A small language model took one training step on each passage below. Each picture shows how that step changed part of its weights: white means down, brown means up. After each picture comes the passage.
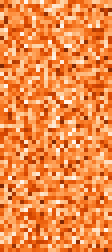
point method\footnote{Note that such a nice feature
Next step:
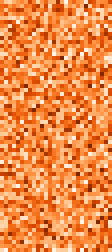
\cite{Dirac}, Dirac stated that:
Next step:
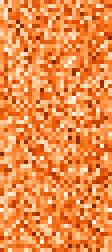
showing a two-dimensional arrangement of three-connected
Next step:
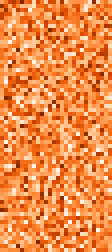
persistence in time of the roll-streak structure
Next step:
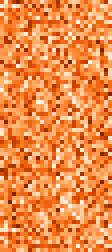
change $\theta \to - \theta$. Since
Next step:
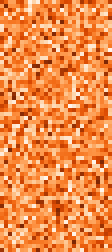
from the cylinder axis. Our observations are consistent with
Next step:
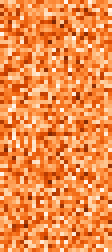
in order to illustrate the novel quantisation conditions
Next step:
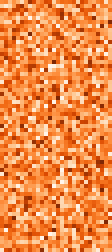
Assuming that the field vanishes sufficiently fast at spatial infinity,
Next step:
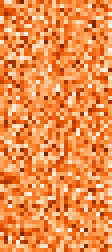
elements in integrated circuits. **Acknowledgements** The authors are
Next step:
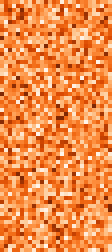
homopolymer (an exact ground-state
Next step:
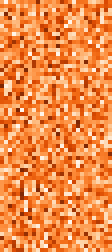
energy parameters from the late ISW effects are significantly
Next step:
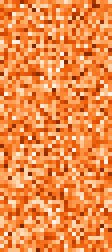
of the PSW, and therefore the speed of
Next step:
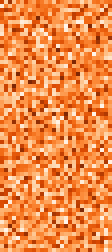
$\Delta E_U$ for RP determined as a
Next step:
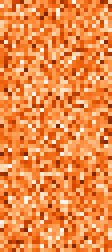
mentioned above, describes disordered Fermi liquid and has a
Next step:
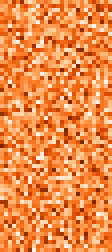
to the cross section and has nonresonant, mixed and
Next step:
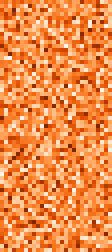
To put Africa on the global
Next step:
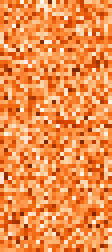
is off-center carbon ignition leading to an
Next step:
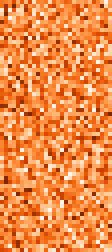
atoms become four-fold coordinated, while in model
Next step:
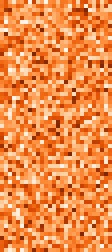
for this sector. Total average width for nucleons
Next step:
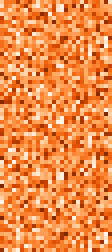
B.~Derrida, M.~R.
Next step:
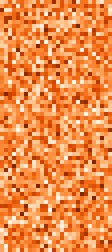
quoted in terms of Breit-Wigner
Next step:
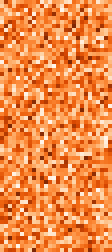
recently suggested that GJ\,436 hosts an additional
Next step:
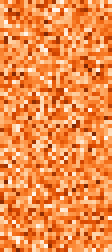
this case reads: {\it there exist parameters ($\bar
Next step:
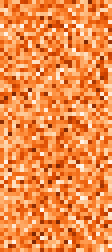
Extraterrestrische Physik
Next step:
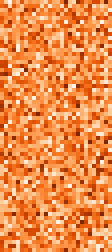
operator present on the frontier spiders
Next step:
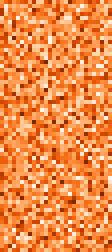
thousands of lensed quasars.
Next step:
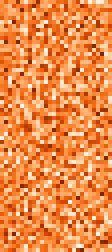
among layers, gas phase abundances also vary significantly.\par
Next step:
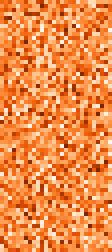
influence an assessment later on. In reality, these
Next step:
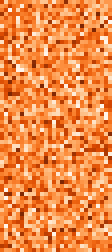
rather than from additional star formation. Although this is intuitive
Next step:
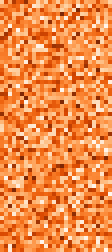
to apply our proposed estimation approaches to analyze the impact of the
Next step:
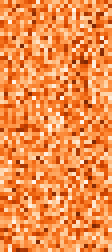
21-cm signals, focusing on their effectiveness in
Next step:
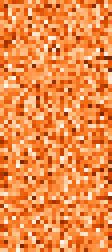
real parts of the main dynamical eigenvalues from the instantaneous interaction
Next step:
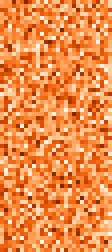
scope to go into details of functional analysis but we have
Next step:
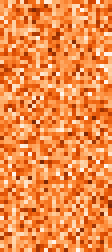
scintillator with 14.4\% of the mass
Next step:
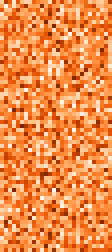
Witten bubble regions $4,5,6$, and
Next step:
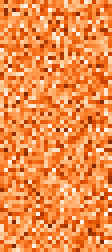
($\mu=T=0$) as a function of
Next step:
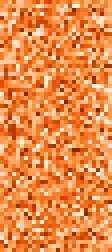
the system. The study highlights the critical role of these
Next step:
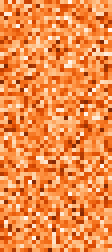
number of nodes with small degree will become fewer (as
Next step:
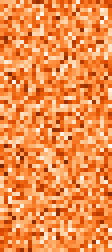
largely been verified by extensive ARPES
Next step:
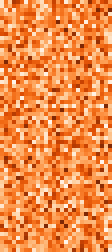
Gaussian $\nu(\kvec, \Omega)$, this assumption
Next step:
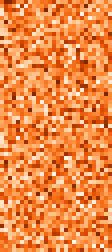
\end{figure} This is an agreement with the
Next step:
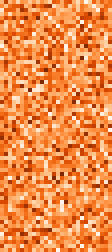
the transformer, followed by overhead lines further along the
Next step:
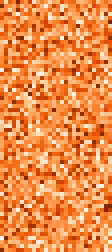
and investigate transitions between stable and metastable states. We will
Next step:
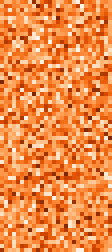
type (from the point of view of an observer in the
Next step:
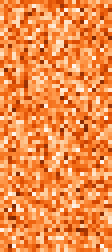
\ref{fig:corr}. There appear to be clear
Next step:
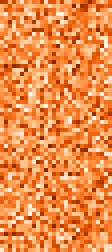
achieving a root mean square error (RMSE) of
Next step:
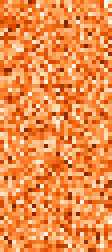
photon detectors (SNSPD) are a relatively recent
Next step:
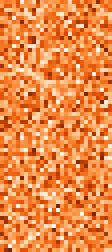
biopsies contain malignant cells and indicates the
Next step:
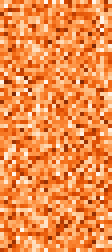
Scholarship scheme. M.P. acknowledges
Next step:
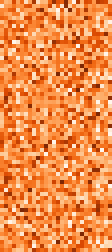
and $G_V=0$ a stable hybrid star
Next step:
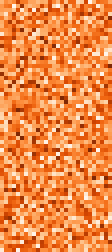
a comparison with the dust-free lines. The relation is
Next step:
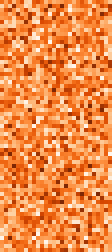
type of first order phase transition in their system which was related
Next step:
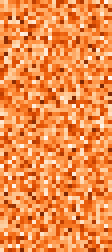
exceeds the Eddington limit for accretion into a
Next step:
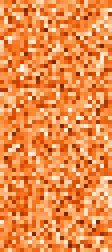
us with a wide class of solutions to system
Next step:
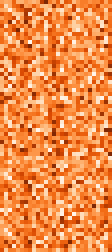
\begin{array}{lcl} \left({\boldsymbol
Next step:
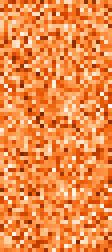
consists of $T \ (T\geq U)$
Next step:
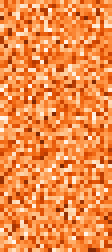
higher dimension. Let $x$ be the input space vector
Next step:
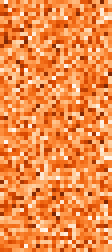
structure" should produce a significant number of sites with
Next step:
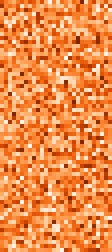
$V_0$ dominating and in the
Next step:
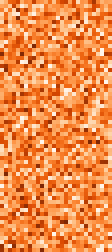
observe the hysteresis as an actual physical phenomenon under
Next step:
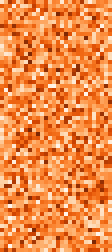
that value would be. We take into consideration only
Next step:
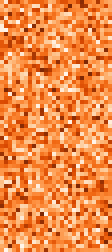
respect to different subalgebras. We expect the results
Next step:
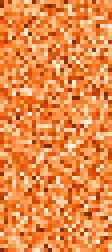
timing of the pulsar is presented in a companion paper
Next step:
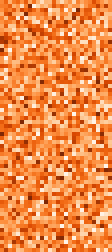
not so unreasonable to assume that the whole process
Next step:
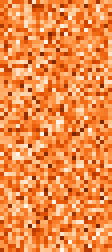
includes the effects of the jet energy, the temperature of the
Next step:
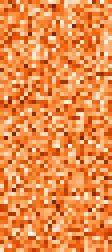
conclude that there is a difference in fitness. The effect
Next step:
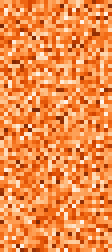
of the average entanglement over all possible pure-state ensemble
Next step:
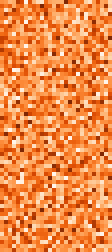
and data as shown in Figure~\ref{target}, with
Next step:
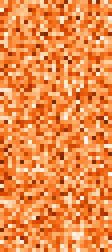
\caption{Gradients of effective matter determinants versus
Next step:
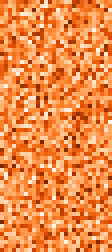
exciting from the point of view of ordered vs.
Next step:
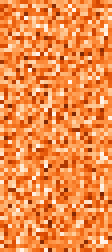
inside the superconductor, with the gap keeping about its
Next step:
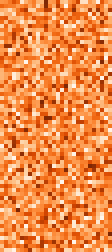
We let the resource yield a payoff $V$
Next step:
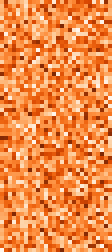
a systematic motion but shows random wobbling behavior.
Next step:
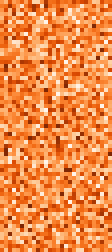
pairs annihilate. Let us remind that the
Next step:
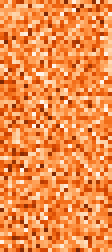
have the advantage of having just two parameters to be identified within
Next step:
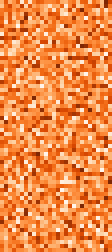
(charged parity) violation. Asseo and
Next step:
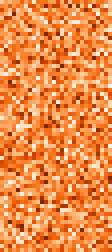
local clients. Then each client trains the
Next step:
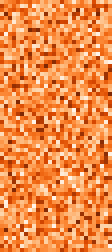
are shrunk to a point}. Since the typical width
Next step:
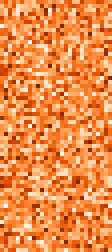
Semiconductors with low effective mass have higher
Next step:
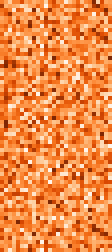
potential source of background is accidental coincidences of
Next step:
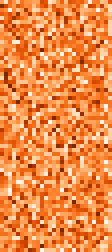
periodic slab model for vacuum and cluster method for solvent
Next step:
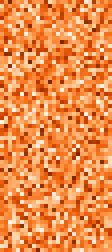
an outer spin in the star configuration or the ring topology we
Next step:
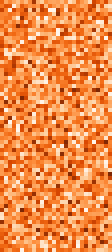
This results in additional hyperparameters such as a window size.
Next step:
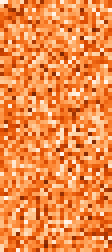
a collisional ring galaxy. This is expected in general from
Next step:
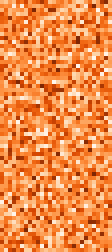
$t$ of internal particles, which leads to the
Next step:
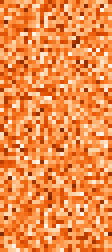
with the stability study on the development of orbital eccentricity presented in
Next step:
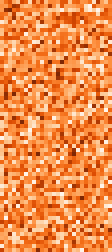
Council (ERC) under the European
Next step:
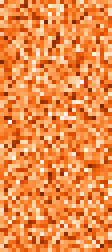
free energy with respect to $L$ - physically,
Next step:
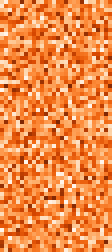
\\ \bf{1} Bernard Ycart
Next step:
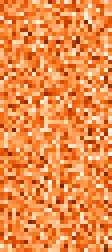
that synchrotron emission was recognized for the
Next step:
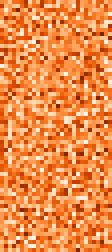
local density profile $n_i(t)$, as defined
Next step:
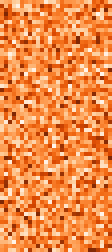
$E_y$ component is also associated with the electromagnetic
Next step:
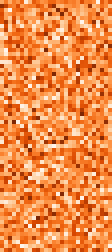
\caption{{\it HST} Photometry of
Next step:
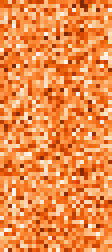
The latter includes imaging/spectroscopic data emerging in the
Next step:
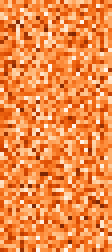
integrated-optical chip-based implementation of
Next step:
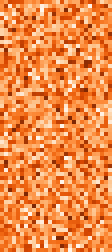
\end{figure} A series of Au and
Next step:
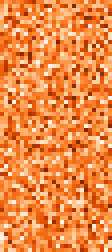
deserve more attention as it has been shown that any
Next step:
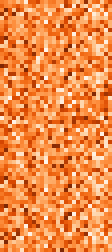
\usepackage{amsmath} \usepackage{amsfonts}
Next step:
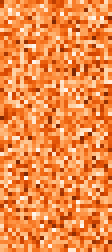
we also define the boundary term \begin{eqnarray} &&
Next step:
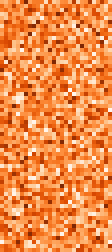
state with enough Fock states in that range: our
